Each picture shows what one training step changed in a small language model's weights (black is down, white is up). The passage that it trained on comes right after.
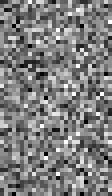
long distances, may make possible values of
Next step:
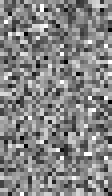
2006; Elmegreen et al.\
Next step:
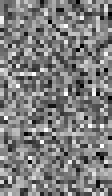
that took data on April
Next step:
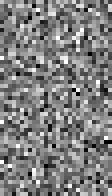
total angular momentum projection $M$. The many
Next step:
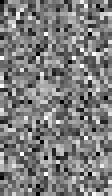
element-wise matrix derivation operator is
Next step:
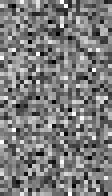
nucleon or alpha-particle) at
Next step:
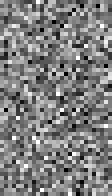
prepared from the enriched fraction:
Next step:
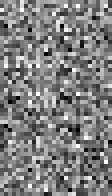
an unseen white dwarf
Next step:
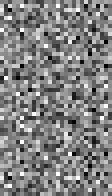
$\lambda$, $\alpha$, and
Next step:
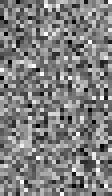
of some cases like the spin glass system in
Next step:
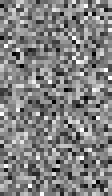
theoretical calculations usually depends on the choice of the
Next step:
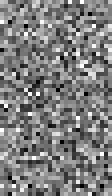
to describe a conventional downlink frame from
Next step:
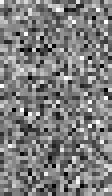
as a function of force. It corresponds to
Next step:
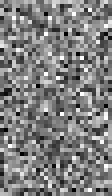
number of output photons. The paper is
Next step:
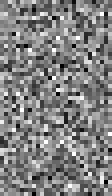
etc. Up to now, most of
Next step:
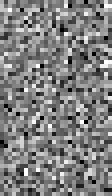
geometries and systematics between the 2
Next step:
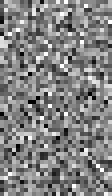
measurement parameters were used. In particular, different
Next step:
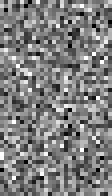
week and achieving a risk (or
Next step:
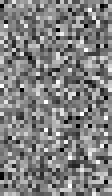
$\pn$ is the number of
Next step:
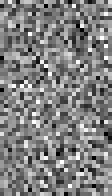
map. The black crosses mark the
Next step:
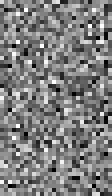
be obtained from \beq \langle g |
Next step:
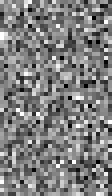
with $v_{\rm ew}\approx
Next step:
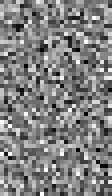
\textit{iii}) same optical depth of
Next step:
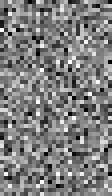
energy performance for both the arrival
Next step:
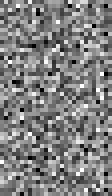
groups are considered. These dimensionless groups correspond to
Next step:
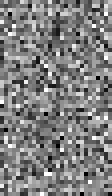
discussed. The paper is organized as
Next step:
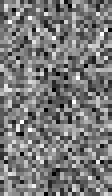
two-dimensional harmonic oscillator. However, the
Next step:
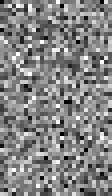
and the non-trivial issues related to natural
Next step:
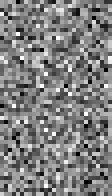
Q$, if $\models \Box
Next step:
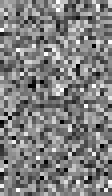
Furthermore, the $n=3$ sum
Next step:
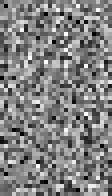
in this field have achieved only limited success,
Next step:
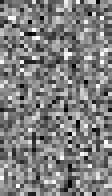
peaked than $q$, and consequently
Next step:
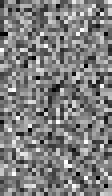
non-vanishing and phase dependent. It
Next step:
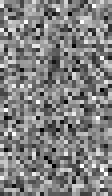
in the simulation. For comparison, the
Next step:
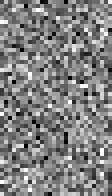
are mainly influenced by energy,
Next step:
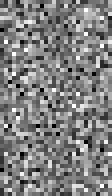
systems, numerous variable step-size strategies
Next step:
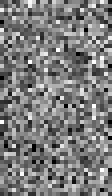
Bundesallee 100,
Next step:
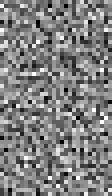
to workflow applications, with some extensions
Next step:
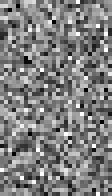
as an estimate of the total statistical power of
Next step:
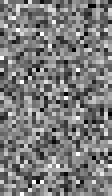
an arbitrary number of bosons} The two particle
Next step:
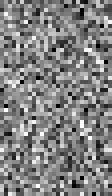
provides the greatest distribution in the
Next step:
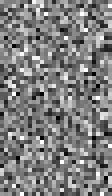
CFI (blue) and state
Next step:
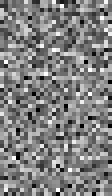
that these conditions constrain the negative energy density or
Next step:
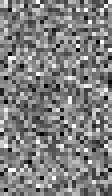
the observed trend. This is mainly because a
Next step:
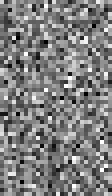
yet. In this study, we obtained the
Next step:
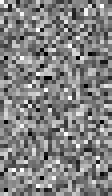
the astrophysically relevant regime, as in
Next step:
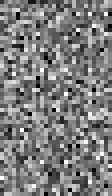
industrial community. Machine learning,
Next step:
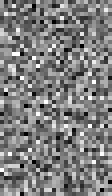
was surrounded by umbrae that
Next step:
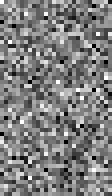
\beta } = {i \over
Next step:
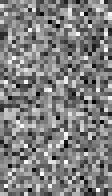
agent as an adaptive program and the
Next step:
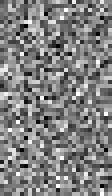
obtain information about all possible interband transitions with
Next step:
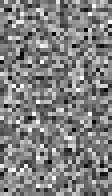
the extended JGG coils and the
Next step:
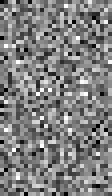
resonance lines (UV P Cygni
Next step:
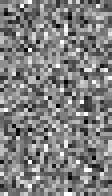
disk are well known and we identify the one
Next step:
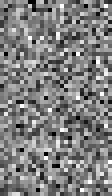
fiber sources exist in Er:glass
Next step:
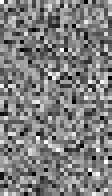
in this region is a smooth function of the
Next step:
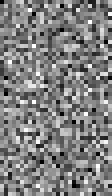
with no spectroscopic features in between. If the
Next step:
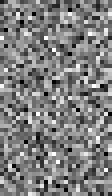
two-dimensional (2D) layers requires
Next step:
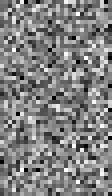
interpret complex, ambiguous, or
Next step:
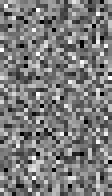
shallow harmonic trap where a local density
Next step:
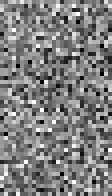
the global transmission of the modulator. This
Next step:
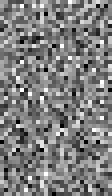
channeling patterns (ECPs) to provide
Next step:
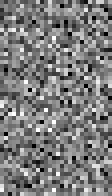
the heat kernel for a single boundary mode is
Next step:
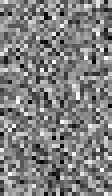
fields of interest. This action then describes all
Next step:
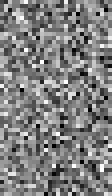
$\bm{\theta}^*$ unstable. We
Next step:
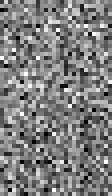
by the interplay between a quadratic
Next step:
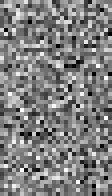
for the complex order parameter as a function of
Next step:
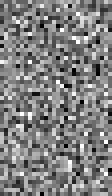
which are typical values, {\it H}%
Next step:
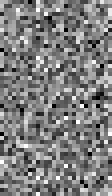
States Government nor any
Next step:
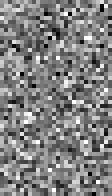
and `exceptional gauge theories,'
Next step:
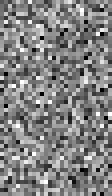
the outcomes of balanced
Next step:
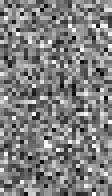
transport coefficients which are passed on to the
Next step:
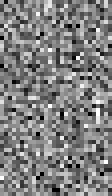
\Xb\ point [color points in
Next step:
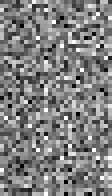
accelerators (536 ms),
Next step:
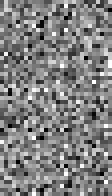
results in three times longer correlation lengths at
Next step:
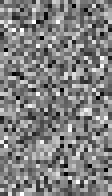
hydrogen, the last is more sensitive to vacuum
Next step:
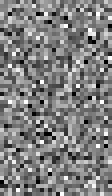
For a periodic orbit of more than 3
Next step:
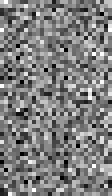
reduce cooling energy demands. EC devices
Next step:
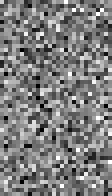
is possible to develop a quantitative approach to
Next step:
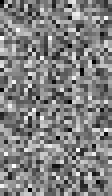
challenges. Our previous empirical study on 'AI
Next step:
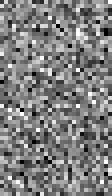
simulating the perspective of a
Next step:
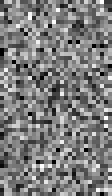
fairer comparison. We generated
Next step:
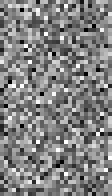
the SPS regime. Thus, the nature
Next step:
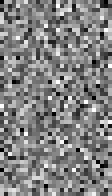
\subsubsection*{Constrained outputs}
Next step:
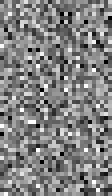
on nearly flat potentials to include the cases where
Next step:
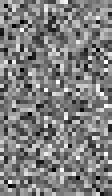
thermodynamic potential \cite{fet}
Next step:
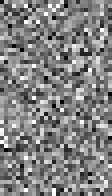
selective filtering of emission, governed by
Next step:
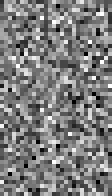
111 samples of uniform glass bead and
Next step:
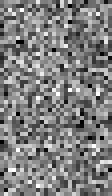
the surrogate model using the new
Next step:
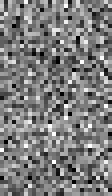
taken to be $2.8\times
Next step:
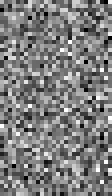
of the Brillouin scattering frequency of
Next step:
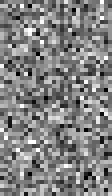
Here, open and solid symbols correspond to one
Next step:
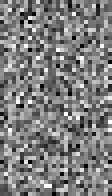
dust-scattered starlight} than
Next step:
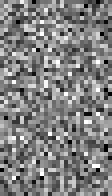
edge effects (the backward end of the
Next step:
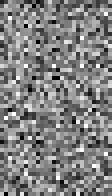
under the symplectic transformation:
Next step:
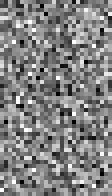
compatible with small-size SiPM pixel
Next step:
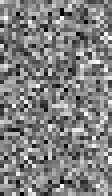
Structures are largely present, but
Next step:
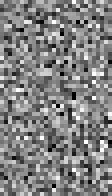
lines of infinite twist, corresponding to circles with
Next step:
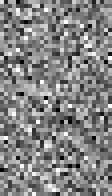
and the infrared existing catalogs of point sources
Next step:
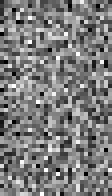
the ratio of the charged-weighted quark
